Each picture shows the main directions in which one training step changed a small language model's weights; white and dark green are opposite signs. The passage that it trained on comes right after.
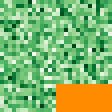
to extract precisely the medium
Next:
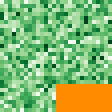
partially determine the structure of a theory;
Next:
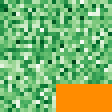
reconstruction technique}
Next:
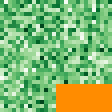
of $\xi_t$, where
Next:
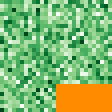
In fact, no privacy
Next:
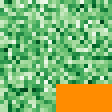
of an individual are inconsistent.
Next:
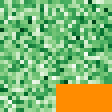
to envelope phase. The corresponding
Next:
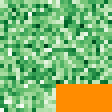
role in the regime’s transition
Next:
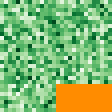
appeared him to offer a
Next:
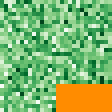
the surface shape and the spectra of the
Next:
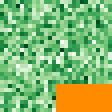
the $A_*$-comodule
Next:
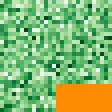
COLLISIONS AT
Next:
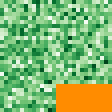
Twitter A Twitter
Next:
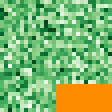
plans. USE CASE:
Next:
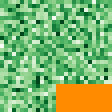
blocks are mirrored about the
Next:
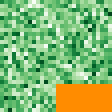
ocean industries. In
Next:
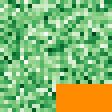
respecting traditional knowledge systems. By
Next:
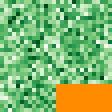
between experiment and theory. Most
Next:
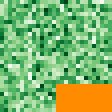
of the printed material. They
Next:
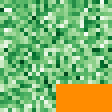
Matter (WIMP) that
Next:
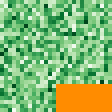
detail, each of the mentioned
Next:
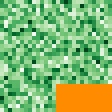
In order to compare our results with the
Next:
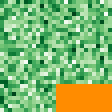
determining how well they support the
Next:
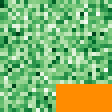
way for further research and development of
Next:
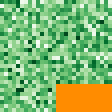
functor associates a suitable
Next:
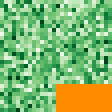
the distribution of $dM/dt$
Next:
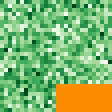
station data points in the plot are
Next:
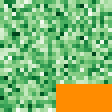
the resulting expression for the full conditional of
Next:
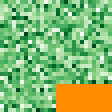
line in complexified Minkowski
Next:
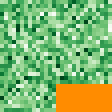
maximum number of rows that
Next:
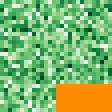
= 3.60 the critical or table
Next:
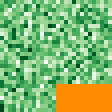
sequences with period $p$ and
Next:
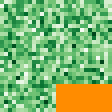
τ) , the set
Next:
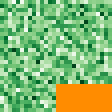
spatial context (Marcal 2005).
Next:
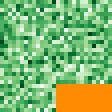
have additional ones; for example, if
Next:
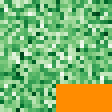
of cool dwarfs of
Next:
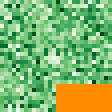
image-homotopic maps:
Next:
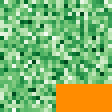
infection site and confirmed by
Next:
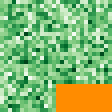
noise related components in the extended design matrix
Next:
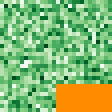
Problem* created in the previous
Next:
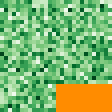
below approximately half of the
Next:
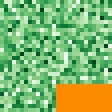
to the body tissues
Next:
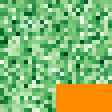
> 0$ is the step size. In
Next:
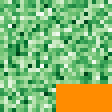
oxygen to obtain water occurs in
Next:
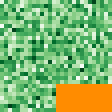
Statement of the problem}
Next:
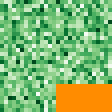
the single valued neutrosophic
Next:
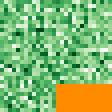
for BEV, the traction
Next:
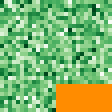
rating has seen a slump over the
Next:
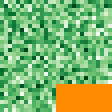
$\Phi$, it cannot be a model of
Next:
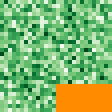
quadratic in $\delta$ and the
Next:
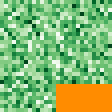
geodesic on each component of
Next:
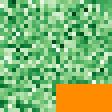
models. To address the issue of critical
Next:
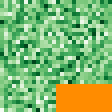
efficiency of vegetative
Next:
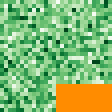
not split). However, if
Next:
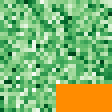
measure the size of $\delta$:
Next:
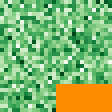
( x \neq 0 \wedge y
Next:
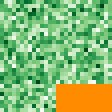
two teams of 12 players each.
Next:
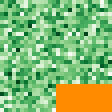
\\ If $A$ is a strong
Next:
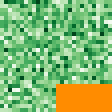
Conference RIGA 2011}
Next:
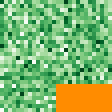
– city and the construction of the
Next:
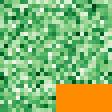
expected to undergo an annual
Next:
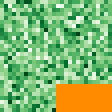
the existence of convergent power series solutions
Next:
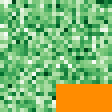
optimize. This is because separate
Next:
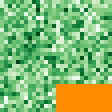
and EU-LAC agreements
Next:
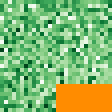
zero, \begin{equation}
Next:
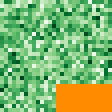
of many biological researchers, where they
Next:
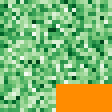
writing all the sets generated in the algorithm
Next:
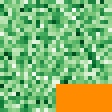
km (the size of the small standard
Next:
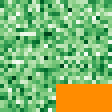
number of studies based on specific criteria to
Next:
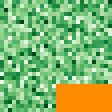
involvement such as renal or
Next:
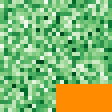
equation \eqref{eq_3} can
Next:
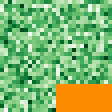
quoted here. \begin{lemma}
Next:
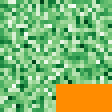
while estimating population parameters. From the literature
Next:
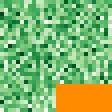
1000 \multiply\dimen1
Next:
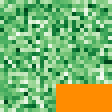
assemblage e.g.
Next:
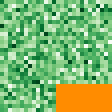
simple, then it is essentially simple.
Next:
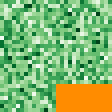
$W=c/n$, where
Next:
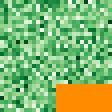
and planning workshop with
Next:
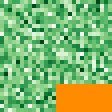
periodic solution of an unperturbed
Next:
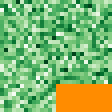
a random subset of voters that is
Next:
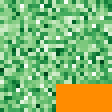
mapping with a sufficiently smooth inverse
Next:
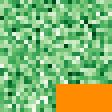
Analysis and Experimentation on
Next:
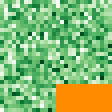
often partially coincide with the
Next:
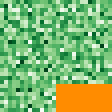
the diffuse component alone to relate
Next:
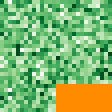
is observed: the WS scenario shows
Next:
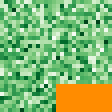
the absence of a Higgs
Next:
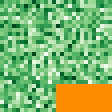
types of intertrochanteric
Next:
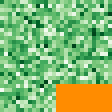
better embrace AI, we
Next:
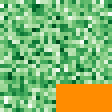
Finally, the present work did not directly
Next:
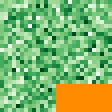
theorem gives asymptotic normality of the sample
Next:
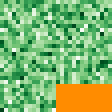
lung nodule detection,
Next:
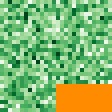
manual was created as part of
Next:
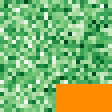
realizes high-accuracy state comparison and
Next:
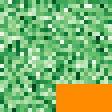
\begin{displaymath} \left\{
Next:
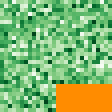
zone and explain why the
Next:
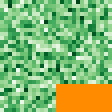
in all the cases. Dunn et
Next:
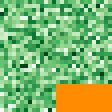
if for every neighbourhood
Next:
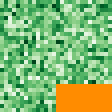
dimensionality. It seems clear that
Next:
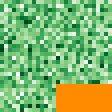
by \eqref{eq:omega} and
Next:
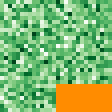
the point $a$ moves from one
